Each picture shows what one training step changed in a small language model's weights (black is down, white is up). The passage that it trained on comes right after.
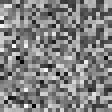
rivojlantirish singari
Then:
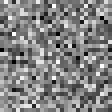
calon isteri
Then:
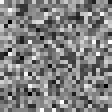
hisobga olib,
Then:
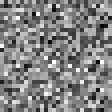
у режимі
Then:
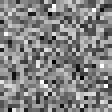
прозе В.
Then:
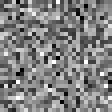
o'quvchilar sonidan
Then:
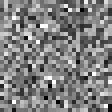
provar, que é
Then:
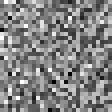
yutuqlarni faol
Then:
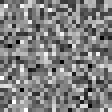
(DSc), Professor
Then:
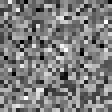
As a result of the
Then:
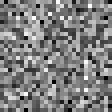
la vinculación
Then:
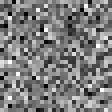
Pereira Rios¹
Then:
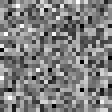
ва хизмат
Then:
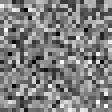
lembro então
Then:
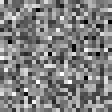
leis da melhor
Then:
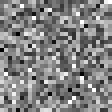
dengan tujuan
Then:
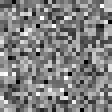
laten zien
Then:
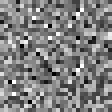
séries de
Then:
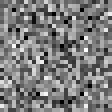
pela atuação de
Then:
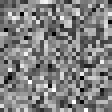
N and Vatin
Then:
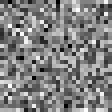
– филиала
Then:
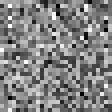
Como explicado
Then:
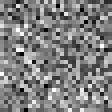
está asociada con
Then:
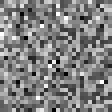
tecnologias são
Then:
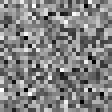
di atas dapat
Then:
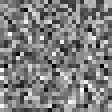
de esta investigación es
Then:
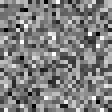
va o'rta
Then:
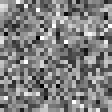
ve sosyal
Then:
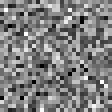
the education of
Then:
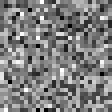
van Helios,
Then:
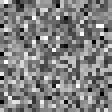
електродів не
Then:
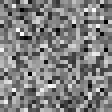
melhoria da
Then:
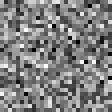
aplikasi dan
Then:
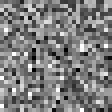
intelectual que
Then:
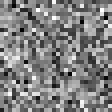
talab etadi.
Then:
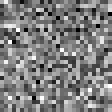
зокрема у
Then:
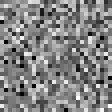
в современном
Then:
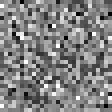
sunt două
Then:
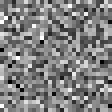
Key words:
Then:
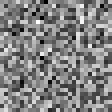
era caracterizado
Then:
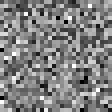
Такой подход
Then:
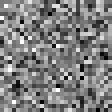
потенциалом и
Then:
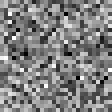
polo industrial
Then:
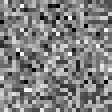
issiq kelgan
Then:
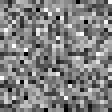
verbo ritorna
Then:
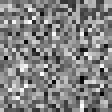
capitalismo y del
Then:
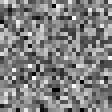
há diferença
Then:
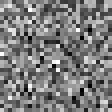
contato são, ao
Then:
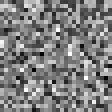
la personalización del
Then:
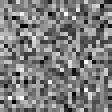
para alojar el
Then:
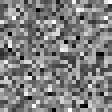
nella vita
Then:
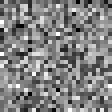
die vooral van
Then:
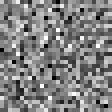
un modèle de
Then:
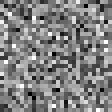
та державні
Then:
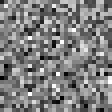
и поиск
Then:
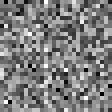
determined by the
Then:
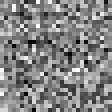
das pessoas está
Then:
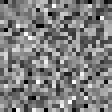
The number and
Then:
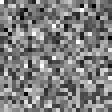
exemplar desse
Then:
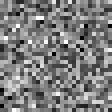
bosh direktori.
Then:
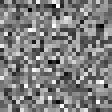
язык еще
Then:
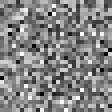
sebagai berikut :
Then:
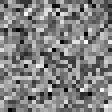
Mas essa
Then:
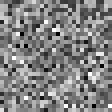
% мирового
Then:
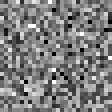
la eficacia
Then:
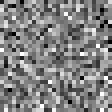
turli xil
